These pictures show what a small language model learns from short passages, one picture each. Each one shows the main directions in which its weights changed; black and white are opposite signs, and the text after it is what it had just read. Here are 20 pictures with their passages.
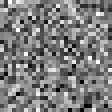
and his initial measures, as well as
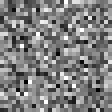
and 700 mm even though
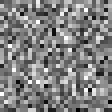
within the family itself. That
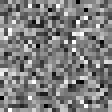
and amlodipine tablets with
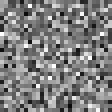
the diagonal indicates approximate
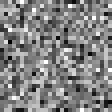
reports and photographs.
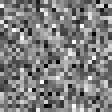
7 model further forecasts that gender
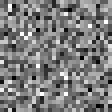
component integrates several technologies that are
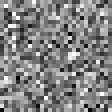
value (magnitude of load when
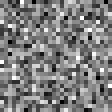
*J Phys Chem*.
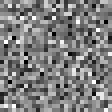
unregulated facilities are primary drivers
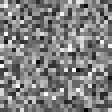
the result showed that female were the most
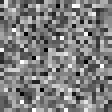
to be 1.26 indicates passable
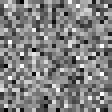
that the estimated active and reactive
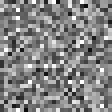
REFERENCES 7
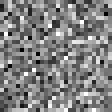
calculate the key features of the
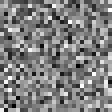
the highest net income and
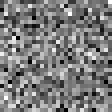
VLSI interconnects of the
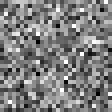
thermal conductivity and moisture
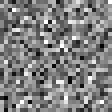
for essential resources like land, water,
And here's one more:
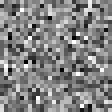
absorption in overall mechanical performance in
